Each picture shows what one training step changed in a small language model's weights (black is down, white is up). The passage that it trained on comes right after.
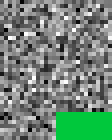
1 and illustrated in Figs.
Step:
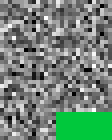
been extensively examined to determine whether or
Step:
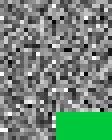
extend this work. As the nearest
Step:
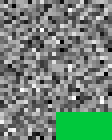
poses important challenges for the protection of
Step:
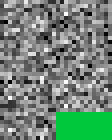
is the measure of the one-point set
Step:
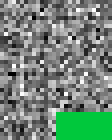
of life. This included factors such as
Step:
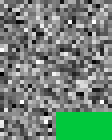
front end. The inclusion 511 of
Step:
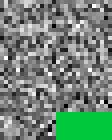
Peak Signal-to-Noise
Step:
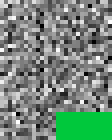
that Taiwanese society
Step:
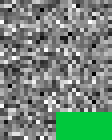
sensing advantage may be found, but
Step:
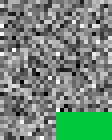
what methodological technique could make it
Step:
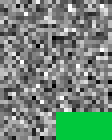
to allow a comprehensive picture to
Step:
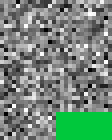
pure systems. This drastic effect of the
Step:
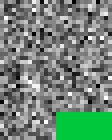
We have discussed three particular limits of our result.
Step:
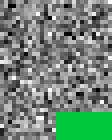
grouped by vegetation inclusion
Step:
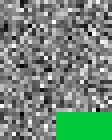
\tag{4}$$ where, y = number
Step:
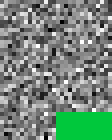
the Posterior Distribution:}
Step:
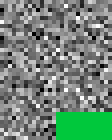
- 23.3. Exposure to
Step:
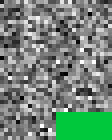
end of Moore's law and
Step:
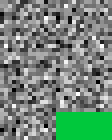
to detect pathologies in medical images
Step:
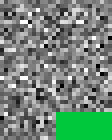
Scientist Radiation and
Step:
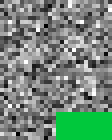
set of explanations for its meaning, and
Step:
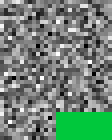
be essential in structuring our final
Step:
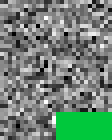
each channel map and subsequently
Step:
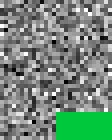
whole set of $m$ data items.
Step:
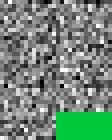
the literature of the region. G.G.
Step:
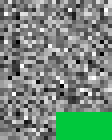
rivers near processing industries,
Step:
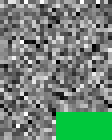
a unique identifier for the tweet;
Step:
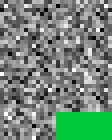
response in conjunction with other responses
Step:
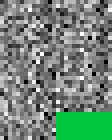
engage with and act on the knowledge
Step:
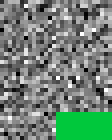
changes with the polarization as can be seen
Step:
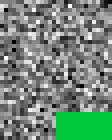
The video content is a vertical stack
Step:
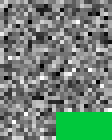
be taken seriously to ensure the
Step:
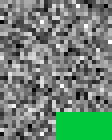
variations in the input signal and the corresponding
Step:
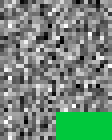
was located~\cite{eli17}. It is
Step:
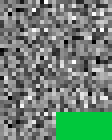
frame. \begin{figure}[t] \centering
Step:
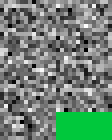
Share (%) Status (No)
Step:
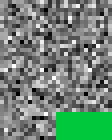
moderate teachers' evaluations in this
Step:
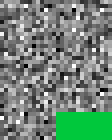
al. [11] have shown that deep learning
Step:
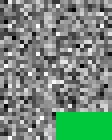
factors, including contaminants from modern
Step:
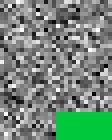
talking or touching a patient.
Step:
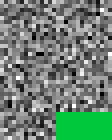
round r shall not be selected in the
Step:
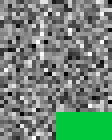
(b). The open squares are
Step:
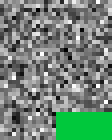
coils were placed across one of the
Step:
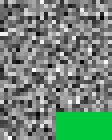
*T. monococcum*
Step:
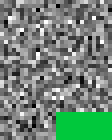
had the right to commandeer finds at
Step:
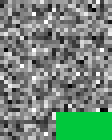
the next-to-leading order
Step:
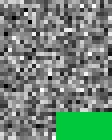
the selected paths to sustain
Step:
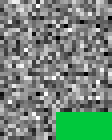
is troublesome. For the total of all
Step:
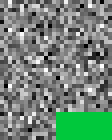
University. Researcher and Ph.D student
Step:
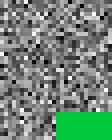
even better for 3-D circuits
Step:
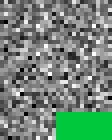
user-defined outer radius. The
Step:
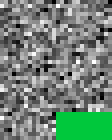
$|\Delta|$ as a function of
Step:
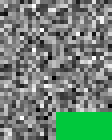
support two modes, as represented in Fig.
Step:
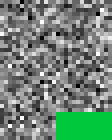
be seen in the Supplementary Material).
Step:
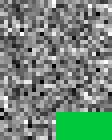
Kalapotharakos, C., \&
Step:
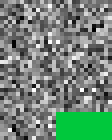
and severe soft tissue
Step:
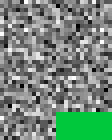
\langle e^{i n \phi} \rangle
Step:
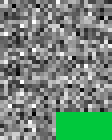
different recommender systems, resulting in a
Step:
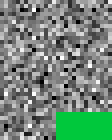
tilapia. The device consists of
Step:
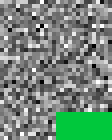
the survey questionnaire.
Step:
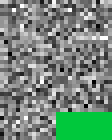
over the years on the alcohol detection
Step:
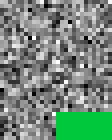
antibacterial elements in their formulation,
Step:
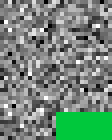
and Westerkamp,W.
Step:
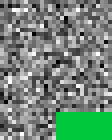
on discriminator embeddings while
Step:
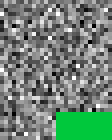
find further that the probability distribution of normalized
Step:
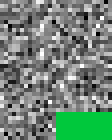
an integrated communication, with an online
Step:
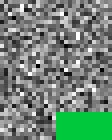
freedom in the plane of the
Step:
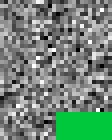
on its symptomatology. A
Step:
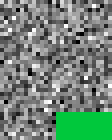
and also available CORDIS*,
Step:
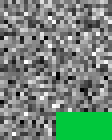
$FlowMiner$ & 40 &
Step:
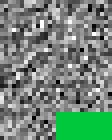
are not physical amplitudes and they do not
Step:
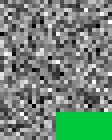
Expectancy. Effort
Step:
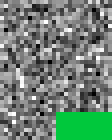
square denotes an estimate based on
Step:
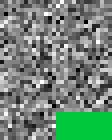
under the momentum permutation (12),
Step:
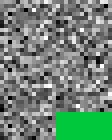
like OpenCV. Our proposed system has
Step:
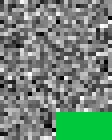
work-based learning in IVET, first
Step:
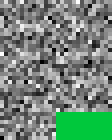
possible applications could be lateral
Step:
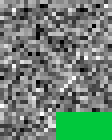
regard LL as the free fermions
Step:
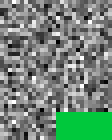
decide the trusted entities they are
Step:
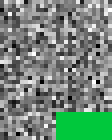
surveyed. In the field, the
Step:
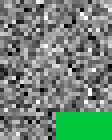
total IC emission for three source ages:
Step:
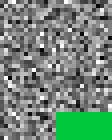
2011).. Figure 6 – Measured
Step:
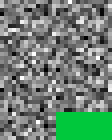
the previous parameter estimates as an initial
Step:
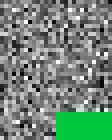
ambient thermalized ions.
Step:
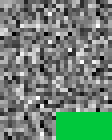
reportable limits. This indicates that the materials
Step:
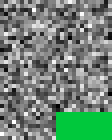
the environment for received wave. The result
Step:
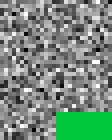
idea of a mobile inverted
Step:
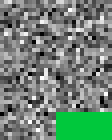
ICT, reward excellence and
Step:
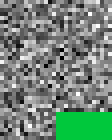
law pattern of the specific heat at constant
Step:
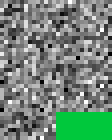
leaf diseases, i.e.,
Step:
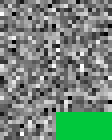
title = {{Incident
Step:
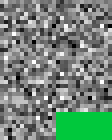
robot-to-human hand-over;
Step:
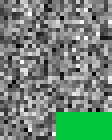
knowledge of education particularly in study of
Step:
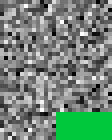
district overview page. Fig. 3.
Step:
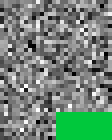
analysis of data was conducted using descriptive
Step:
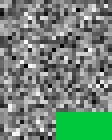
development sessions for teachers on
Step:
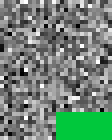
(next 5 years) Would
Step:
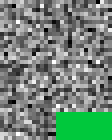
the publishing workflows of our communities
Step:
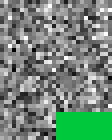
this oxygen sequestration and
